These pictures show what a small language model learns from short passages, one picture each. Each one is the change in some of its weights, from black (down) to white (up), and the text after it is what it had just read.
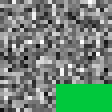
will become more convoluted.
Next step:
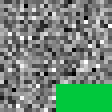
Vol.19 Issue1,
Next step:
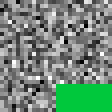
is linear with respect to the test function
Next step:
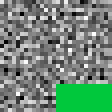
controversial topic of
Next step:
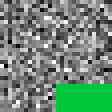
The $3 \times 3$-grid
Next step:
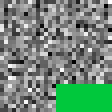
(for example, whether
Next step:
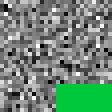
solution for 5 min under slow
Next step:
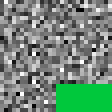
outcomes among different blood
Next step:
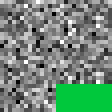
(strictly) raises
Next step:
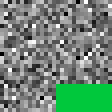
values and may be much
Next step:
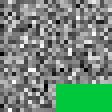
proof of which is described in this paper
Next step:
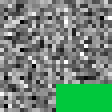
let~$H$ be generated by
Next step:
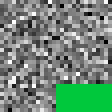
required properties. $\Box$
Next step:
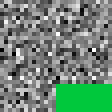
from these, the forum researches and
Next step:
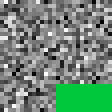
and all $n;$ hence,
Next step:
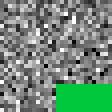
normal sample, 100 mothers
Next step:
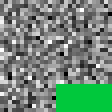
problem solution The sequences of the optimal
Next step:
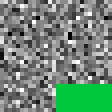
needs is any stable,
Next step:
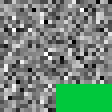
rarefaction waves in the
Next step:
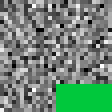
G. Isac and Th.
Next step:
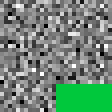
solution that aligns with both
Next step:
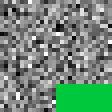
the popular kernel
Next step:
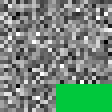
4 min, and the injection
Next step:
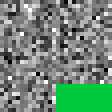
Java tamarind
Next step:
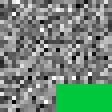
with respect the quotient
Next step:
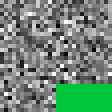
definition of the $K$ functional,
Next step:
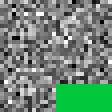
and speed-up must be
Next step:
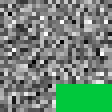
definitions in our hand, we are
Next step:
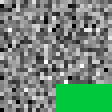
them from point of view based on the
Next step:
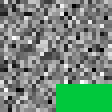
the expected number of pairs of
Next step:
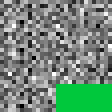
15876 different sets of
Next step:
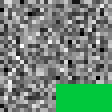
lemma, we only need the case
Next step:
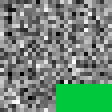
references for labels and
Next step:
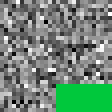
Remark.} Suppose that the
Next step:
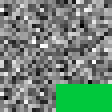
along with voltage
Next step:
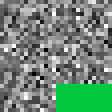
together with its analysis. It
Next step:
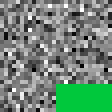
for self-sufficiency and
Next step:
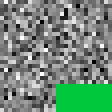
the level of values is defined in a
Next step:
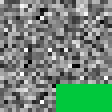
J., Zale, J.
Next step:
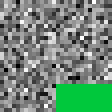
(*empty space to
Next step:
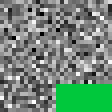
system, while taxation
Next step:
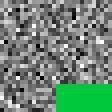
many situations, the
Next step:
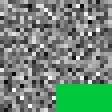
between marital status and
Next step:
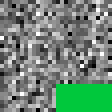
quite well; and \item if the
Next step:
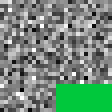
ethical perspective provides
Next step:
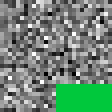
J. Chem.*
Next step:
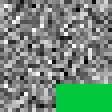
$\infty$. There is clearly
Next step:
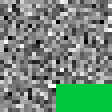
demand of image processing
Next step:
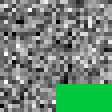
then $b+p-2\leq
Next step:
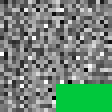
/ \cos \phi -
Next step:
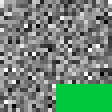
values are also average values for the
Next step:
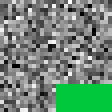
for pest control. A study was
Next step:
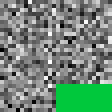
on Web-assisted product development
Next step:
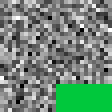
understanding Educational
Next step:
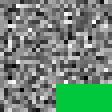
and Clark Labs,
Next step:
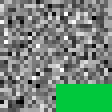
users' right hands get into the
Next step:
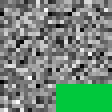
it “computer-mediated
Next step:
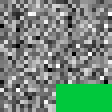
very popular in India. The
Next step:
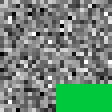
an $r$-adic multiplicative
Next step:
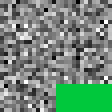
Take a nonnegative function
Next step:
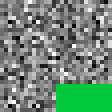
for drinking and there is no
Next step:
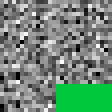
by ensuring that the site
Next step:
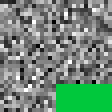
The mobility and battery
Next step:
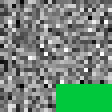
the limit in \eqref{eq:
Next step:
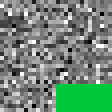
identify the meaning of our
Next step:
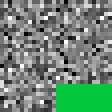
and DARPZF
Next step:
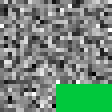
the Riemannian metric
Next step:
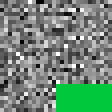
1- \frac12 \delta \cdot
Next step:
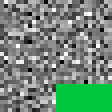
needs in this regard and
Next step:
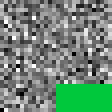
b, θ, λ
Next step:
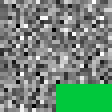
on a sphere in ${\bf
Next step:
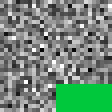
is a dominating set of
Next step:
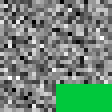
ekildi. *Bt*
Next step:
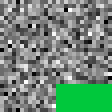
power of $N$ is best
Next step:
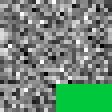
Border Forensics -
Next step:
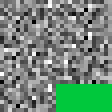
hydrodynamics (see
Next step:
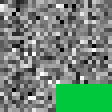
then used to decide upon the
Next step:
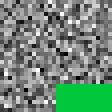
important for fully defined roles
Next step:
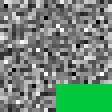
in the number of attendees at
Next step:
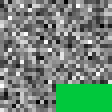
treat the Covid-19
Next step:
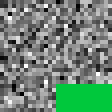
\ , \] which implies that \
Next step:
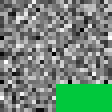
representations, often referred
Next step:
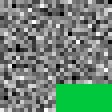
in $\Lattice \cap
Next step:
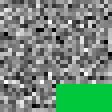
existence of local observers by
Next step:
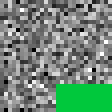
z_2 \, $ to tend to
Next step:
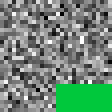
Then by Girsanov Theorem,
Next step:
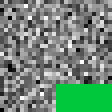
affected by climate
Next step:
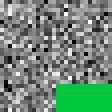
gains of controllers
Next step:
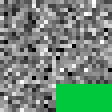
association of glycated
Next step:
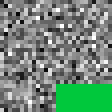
$L = 0$. Following
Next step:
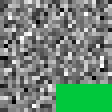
High school mathematics and
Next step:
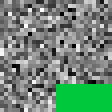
State University,
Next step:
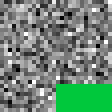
privacy, health &
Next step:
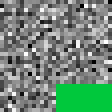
Since the maps, $x\to
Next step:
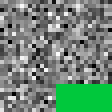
Services In Rural And
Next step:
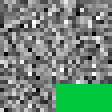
are $\alpha=0$ and
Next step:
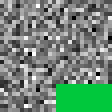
same time, however, it would
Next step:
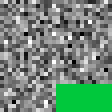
of the interviews done
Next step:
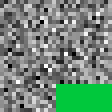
(DFD) condition, which
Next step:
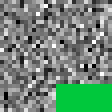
(i) The union of
